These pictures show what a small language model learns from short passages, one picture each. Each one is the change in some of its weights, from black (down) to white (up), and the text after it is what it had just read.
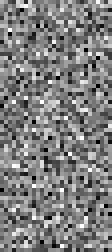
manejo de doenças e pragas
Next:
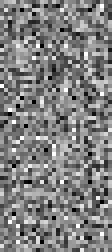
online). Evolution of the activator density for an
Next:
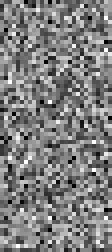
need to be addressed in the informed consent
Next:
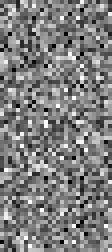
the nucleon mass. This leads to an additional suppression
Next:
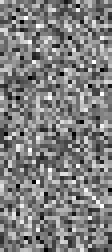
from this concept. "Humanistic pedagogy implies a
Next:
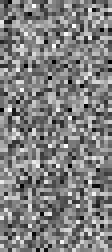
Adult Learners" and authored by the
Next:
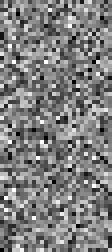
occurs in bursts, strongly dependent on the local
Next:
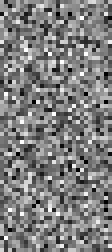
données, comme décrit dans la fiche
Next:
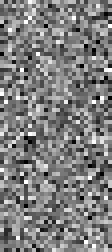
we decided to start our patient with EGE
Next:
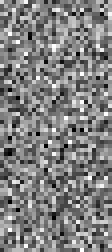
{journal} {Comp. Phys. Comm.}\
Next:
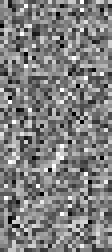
with a field-induced magnetic order inside the SC
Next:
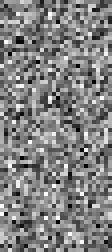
Critical Discourse Analysis method. In the
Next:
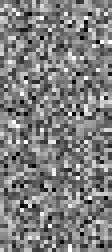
pedagogik jamoa a’zolari,
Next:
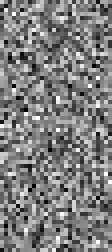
to non-orthogonal eigenmodes of the
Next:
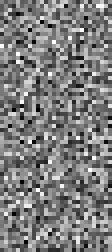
higher edge covering a band of 30 MHz have been
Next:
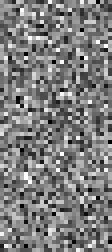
to fluorinated gases used in insulation
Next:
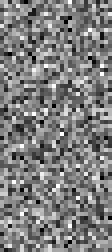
pedagogika fanlari doktori, akademik
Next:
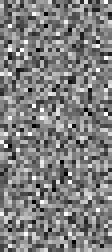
aprendizajes de docentes y padres de
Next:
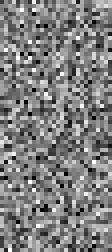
is the total number of particles (both right and left
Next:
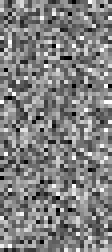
olan olay, birey veya
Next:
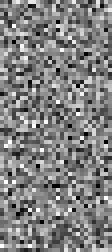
de adequar, por intermédio do
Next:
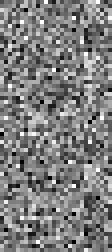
में समस्त
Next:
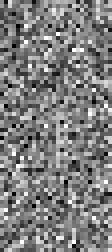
the central black hole. We find that the values of the
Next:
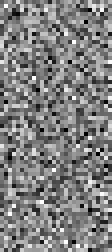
crimes in virtual space, and for this purpose,
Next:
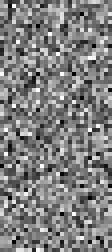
downlinks are still under development, with emerging technologies
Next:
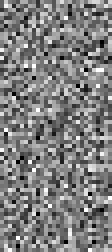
its young and energetic learners for transforming them
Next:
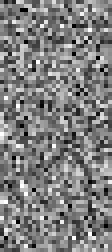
— Digital data - Access mode:
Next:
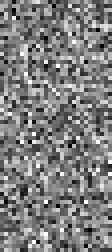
and the value creation strategy and sustainability in a digital
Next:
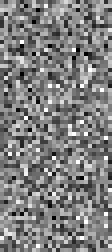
patsha-Sháryar alam
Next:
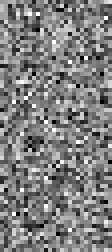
the interactivity and the relationship between sound and image. Figure
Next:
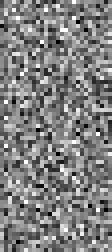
доказування є одним з
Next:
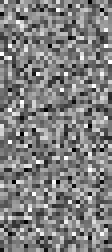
soft tissue injuries,
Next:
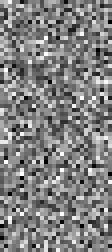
two different ways. First, it is possible to set high
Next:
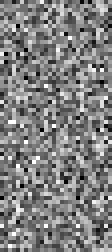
effect 0.1 M solutions of different metal chlorides
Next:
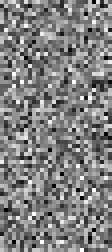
as the base network, which comprised of 6
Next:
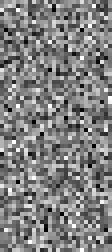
$W-$exchange for the transition $\Sigma^+
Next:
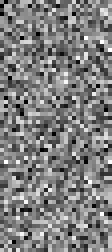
related to equilibrium or quasi-equilibrium elementary reactions
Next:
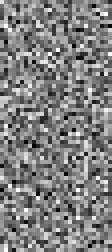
to observational estimates and finding good agreement.
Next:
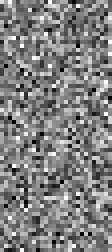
the factors influencing low Immunization coverage
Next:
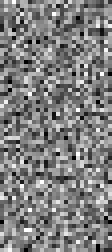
respectively. At 1000 classes, the class size of
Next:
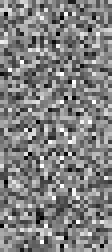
desprezar a manutenção da integridade cultural,
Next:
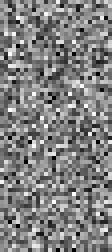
effect of circuit training on selected physical fitness variables
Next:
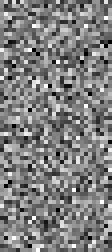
yaratılanın belli bir
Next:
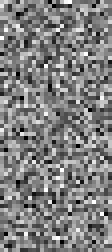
B is an interval of time devoted to the setup and
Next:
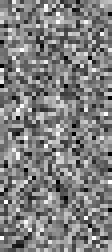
Машина с немагнитным
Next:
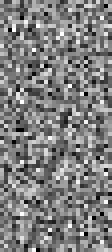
the rate limiting step for azilsartan
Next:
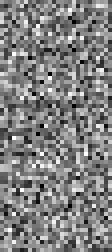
goods, number of agents (consumer,
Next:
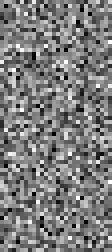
условия по предоставляемым
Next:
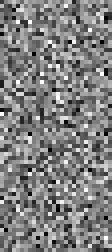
to be organ donors, and religious concerns are
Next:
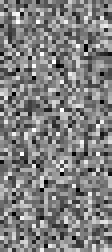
residual and inception structures) are
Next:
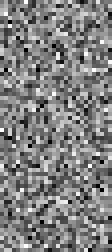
the performance of extracted bio-flocculants
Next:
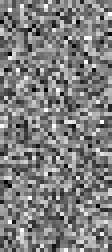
punctulatus* (Lamarck,
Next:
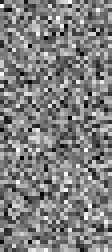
in research and development in industry and government. Because
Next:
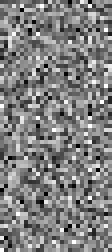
bor. T., «Qaldirg‘och»
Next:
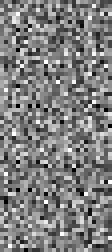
Society for support. \end{document}
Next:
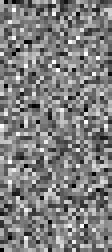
MI effect refers to a strong variation in the high
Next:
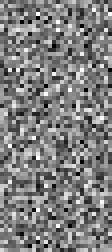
Editorial Servicios Gráficos
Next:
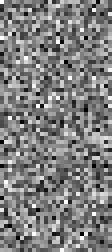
stunted and plants may wilt completely or
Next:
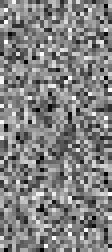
types of CPU time performances are recorded: the average
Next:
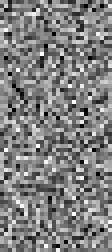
node is connected to every node ---
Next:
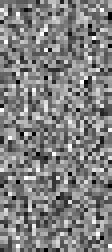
the Department of Technology and Innovation (DTI)
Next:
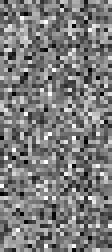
madaniy salohiyatini shakllantirish
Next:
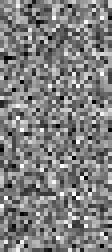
of scattered light from a volume in the inflowing
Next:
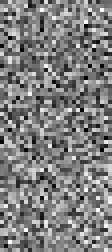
connection between physical exercise and mental health. 1
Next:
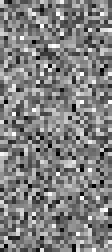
have divulged to Parvati the secret of
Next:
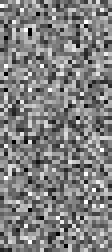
the running time with an acceptable convergence.
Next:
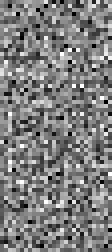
The diagnosis of an intestinal fistula
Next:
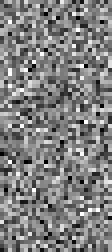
slip steering control was extracted from
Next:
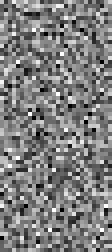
provides creditors with a procedural basis to
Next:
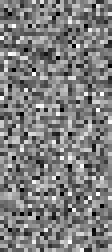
globalizarea economică aruncă lumina
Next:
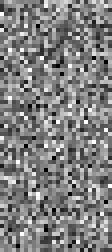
The presence of such a high fraction of sample being so
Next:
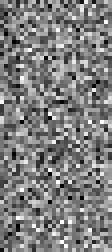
professionals such as healthcare providers, social
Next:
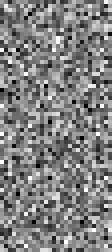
remote sensing community is also desired in order to
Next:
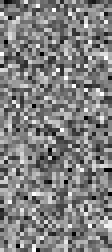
facets are refined, again consider the shortest edge
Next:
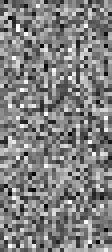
The number of shifts depends on the row
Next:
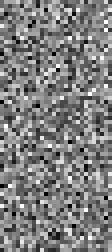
are disappointed with the results of writing
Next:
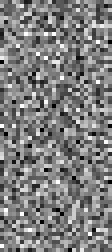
будет являться только
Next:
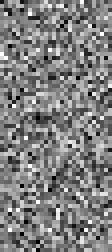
a exportação dos produtos
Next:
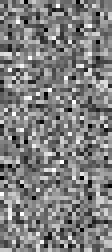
junto con la escultura, contribuye a
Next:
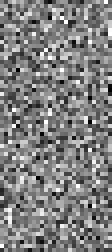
positiv gestimmt sind, sich 2018
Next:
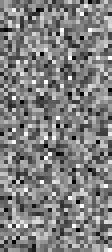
benzil. Formation of enol is,
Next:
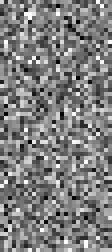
should schedule transmission by sources with relaxed
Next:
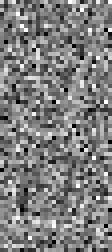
pigments that alters the crystallinity of
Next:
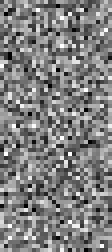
empapando sus narraciones de
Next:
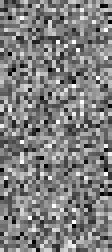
times determines the PM current pulse shape, thereby
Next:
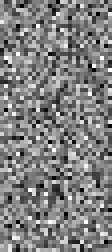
Sprachförderung stattfinden
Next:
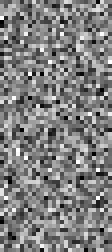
T., Ranzi, E., “Kinetic
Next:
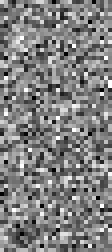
which is conducive to remap the error map.
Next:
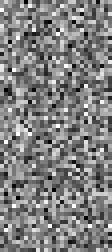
iqtisodiyot va taraqqiyot" jurnali
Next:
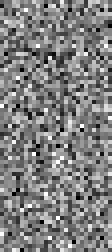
sample is entirely covered. Record the volume of
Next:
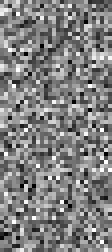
But this way of looking at the problem may lead to
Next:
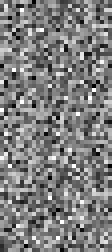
as recomendações finais. Para
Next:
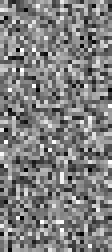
\item \textbf{Balanced Distribution:}
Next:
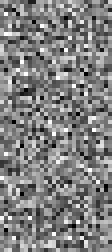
antidepressiva do exercício físico
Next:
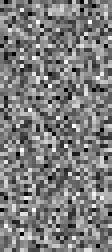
of combinatorial auctions (CA)
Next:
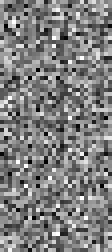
absorption. If only a part of the flux were reflected
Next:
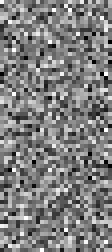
balance equation is obtained from the expression $u^{\beta
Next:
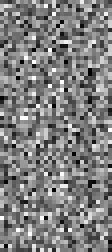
from OAM 0 to -2. Right:
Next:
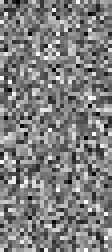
predominant type (89.9%), followed by
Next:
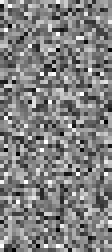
options 03_ZrB₂,
